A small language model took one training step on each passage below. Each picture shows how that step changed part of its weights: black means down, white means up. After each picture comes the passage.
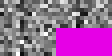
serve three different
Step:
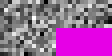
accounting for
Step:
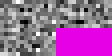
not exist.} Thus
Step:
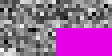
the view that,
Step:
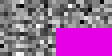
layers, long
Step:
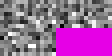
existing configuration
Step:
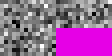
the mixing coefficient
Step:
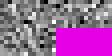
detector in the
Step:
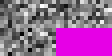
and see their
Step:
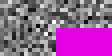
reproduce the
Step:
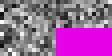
the day when
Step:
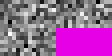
and shear
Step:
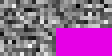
multiple lossy communication
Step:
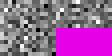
within Moodle
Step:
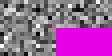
treatment combination of
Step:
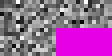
these are not
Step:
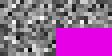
communicates using
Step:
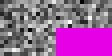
the gravitational
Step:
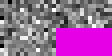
educational system.
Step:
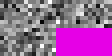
$\phi$ to
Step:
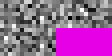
proof is similar
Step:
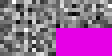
companies often use
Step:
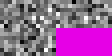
combined data set
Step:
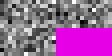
as our main
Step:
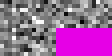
extracted. These
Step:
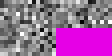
evident from the
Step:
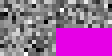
counts at
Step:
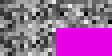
the number of
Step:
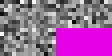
consent, which
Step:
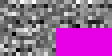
knows the other
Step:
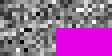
the software.
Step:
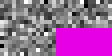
clear way.
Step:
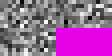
and labour market
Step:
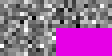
\leq s
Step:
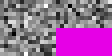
onto a
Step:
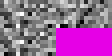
three different lattice
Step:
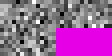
programming and
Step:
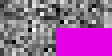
with our experiments using
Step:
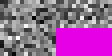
at the University of
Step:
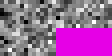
our experimental window.
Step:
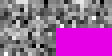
Figure 4. The
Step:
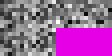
the degrees of
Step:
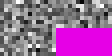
panels as an
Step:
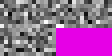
construct some
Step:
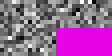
research engagement
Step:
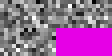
The advantage of
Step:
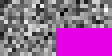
of the edge states
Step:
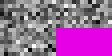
the {\em entropy
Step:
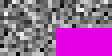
allows to separate
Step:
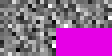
parameter is that it
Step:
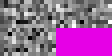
will not make contributions
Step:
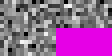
hospital and
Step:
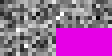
the contrast of those
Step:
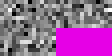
biodiversity and
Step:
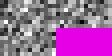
corresponding to the current
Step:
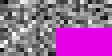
under the group
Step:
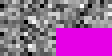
posterior distributions shown
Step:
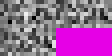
and it is known
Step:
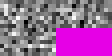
remaining contribution
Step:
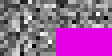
we have assumed
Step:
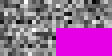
will further improve the
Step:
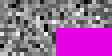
density rose.
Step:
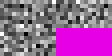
knowledge, the social
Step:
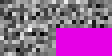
the channel material is
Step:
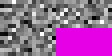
been evaluated to
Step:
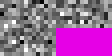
can cause
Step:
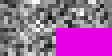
Wee, for
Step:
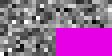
of symmetry satisfies
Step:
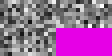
research as a
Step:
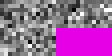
the gap or
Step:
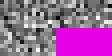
a molecular
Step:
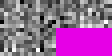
a vortex
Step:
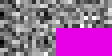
it in an
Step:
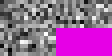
the best location and
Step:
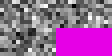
serve as
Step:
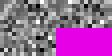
concluded by
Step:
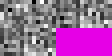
a function of
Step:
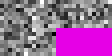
the fault
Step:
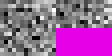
local phase estimation for
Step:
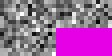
mean from the
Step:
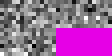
are set at a
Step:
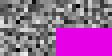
growth, suggesting
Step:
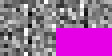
actually just a
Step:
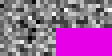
For two vectors
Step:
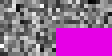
sources of personal
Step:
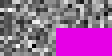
were assessed as
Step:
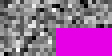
for different SN
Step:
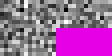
only a single point
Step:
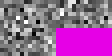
elevators have
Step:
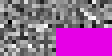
Pearson correlation
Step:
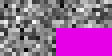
to complications.
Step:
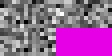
so far depends on
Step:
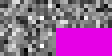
represents one sample between
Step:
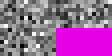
the rest of
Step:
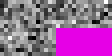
term to target our
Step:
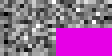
experimental data, with
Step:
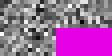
of surrounding
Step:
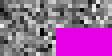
the predictions given
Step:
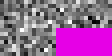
a trigger
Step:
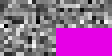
satisfy several design
